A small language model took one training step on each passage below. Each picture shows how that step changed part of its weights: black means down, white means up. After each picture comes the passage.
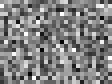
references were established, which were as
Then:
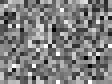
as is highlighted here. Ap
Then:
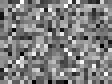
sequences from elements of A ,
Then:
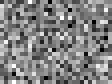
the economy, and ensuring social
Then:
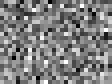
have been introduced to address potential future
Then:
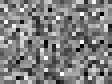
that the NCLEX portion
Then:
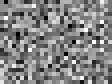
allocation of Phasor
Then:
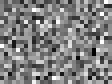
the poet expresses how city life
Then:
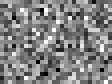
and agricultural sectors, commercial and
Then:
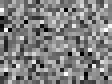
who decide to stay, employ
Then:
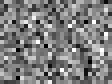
Wu F., Zhu
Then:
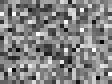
Table 2: Tested impact
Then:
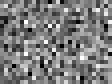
pocket to accommodate
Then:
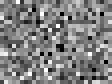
pain where other investigations fail to
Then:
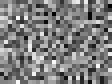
the existing walls on either side
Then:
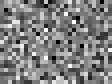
where substantial melting,
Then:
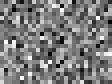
process and we waste lots of
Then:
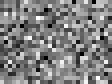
months. Renal biopsy
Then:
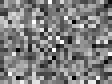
national culture, national language;
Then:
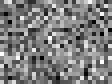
a SEP without any manual
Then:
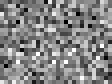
the UK region during 2019 from
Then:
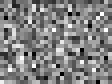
applied at a constant rate to the
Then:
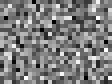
large historical data. However, we
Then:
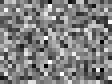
PhD Student to refer back to
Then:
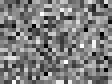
Table 3 pointed out that
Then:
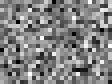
in a clean, dry environment
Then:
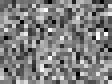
devices demands high quality and reliability in
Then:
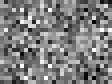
ml) was added in
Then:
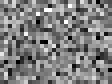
system. A lot of things
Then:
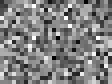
as an input are often discussed as means
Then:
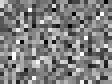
outcomes of this survey reveal that
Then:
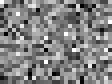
a person's inclination to
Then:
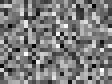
Handwritten signature of
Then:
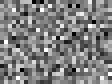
procedure in any system of administration of
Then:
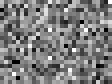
to 10 days, and the
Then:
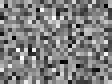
were in agreement with each other.
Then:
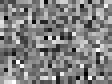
the computational domain, see
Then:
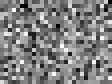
less than threshold or predicted
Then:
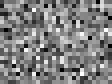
\otimes \mathbf{v}
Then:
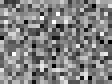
lead point that enables the small
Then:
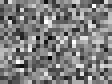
almost always below average.
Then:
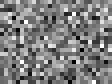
Radio Frequency
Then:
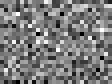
(i) the approach followed to obtain
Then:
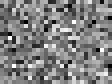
of hydrate-paraffin
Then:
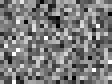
pressure P_I versus
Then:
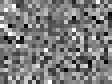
dimensionality of HPC datasets
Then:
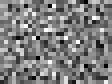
assessment was conducted to gather insights
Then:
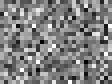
National Audit Office
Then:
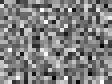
country. In cases that are
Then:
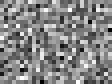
The results show that the number of
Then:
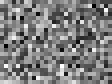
as the rover. The
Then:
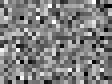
(2023), who showed that temperature
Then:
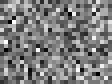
seminars, yearly
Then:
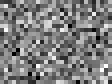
Last Name First
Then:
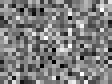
groups through bank channels as part of
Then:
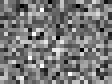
important role to convey the
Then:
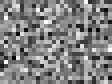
healthcare system of our country. In
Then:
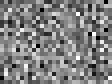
manure was low, with
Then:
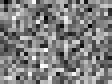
answered “YES” that
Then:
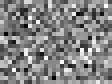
to gender data, the group of
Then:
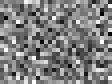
sample, assuming the interviewer has
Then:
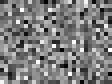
my university and the actual practices that
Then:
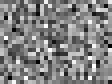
present experimental results for both phases'
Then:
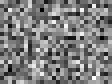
texture and interaction with their
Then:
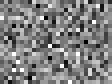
for revision is made based on
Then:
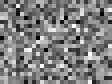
seriously in health centres.
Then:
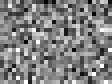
for a higher and longer
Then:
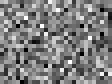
to retrieve cooling
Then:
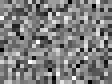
the trigger signal that drives
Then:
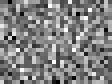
and I.M. and
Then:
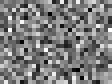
assay, whereas the MIC
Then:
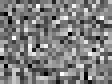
the patients (53%) were
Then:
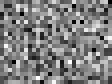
design with quantitative and qualitative
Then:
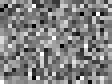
the chassis. This
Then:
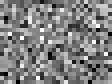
motor speed under a rated
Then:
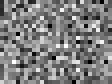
Vanya Rangelov
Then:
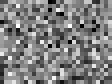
Article Published on
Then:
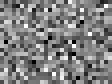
Maintaining nutrient concentration and
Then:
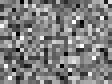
- A novel method for defining
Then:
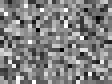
nausea, vomiting,
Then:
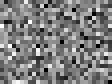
panels and marketplace were
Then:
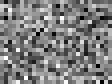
graphs) are provided in the related
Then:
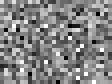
Persada, S.
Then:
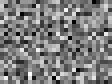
repair and strengthening of
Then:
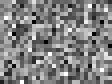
anther culture.^a
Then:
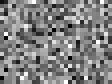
represents NIST SRM
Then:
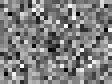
Monitoring System for FSCs
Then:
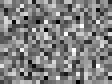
corrosion. Although copper
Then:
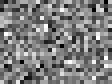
changes differently for the standard and
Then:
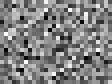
this layer, AIOS provides the
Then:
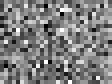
As matter of example, the
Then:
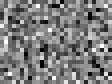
individuals that have knowledge and skills to create
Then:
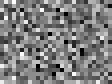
model, expansion of practices into
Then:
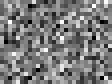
current surge. In normal spark
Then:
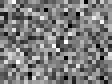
of Tuniit artifacts
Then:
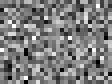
the appropriate knowledge to judge whether
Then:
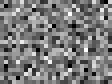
check for reproducibility I
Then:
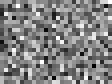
this motivation. Career development
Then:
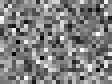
of chlorpyrifos
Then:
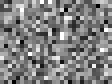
3 Peak Table of Standard
